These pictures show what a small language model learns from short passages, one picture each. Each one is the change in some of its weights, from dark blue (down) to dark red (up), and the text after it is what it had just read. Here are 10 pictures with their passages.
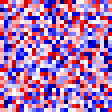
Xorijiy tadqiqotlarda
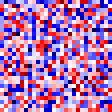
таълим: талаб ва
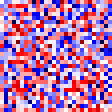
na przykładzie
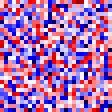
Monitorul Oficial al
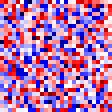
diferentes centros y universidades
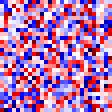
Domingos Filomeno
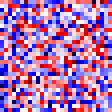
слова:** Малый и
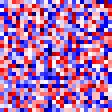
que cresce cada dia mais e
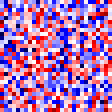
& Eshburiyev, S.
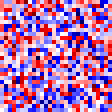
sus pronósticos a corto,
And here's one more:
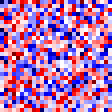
даврдан: ДНК
